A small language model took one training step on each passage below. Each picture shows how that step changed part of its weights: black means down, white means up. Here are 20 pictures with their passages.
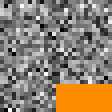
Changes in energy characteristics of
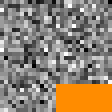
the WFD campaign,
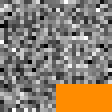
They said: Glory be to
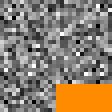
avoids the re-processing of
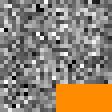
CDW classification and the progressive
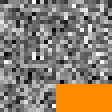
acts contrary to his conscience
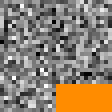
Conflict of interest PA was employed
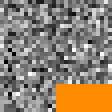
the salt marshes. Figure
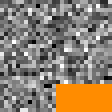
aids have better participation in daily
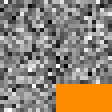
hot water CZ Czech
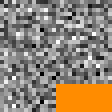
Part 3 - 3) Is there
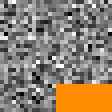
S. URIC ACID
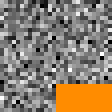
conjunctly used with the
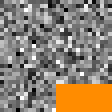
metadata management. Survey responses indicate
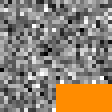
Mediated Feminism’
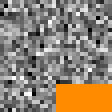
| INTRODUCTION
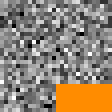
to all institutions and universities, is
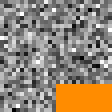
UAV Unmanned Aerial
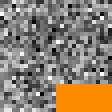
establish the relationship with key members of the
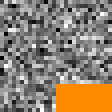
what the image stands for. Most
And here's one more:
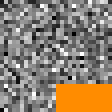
chemical shift and the indirect
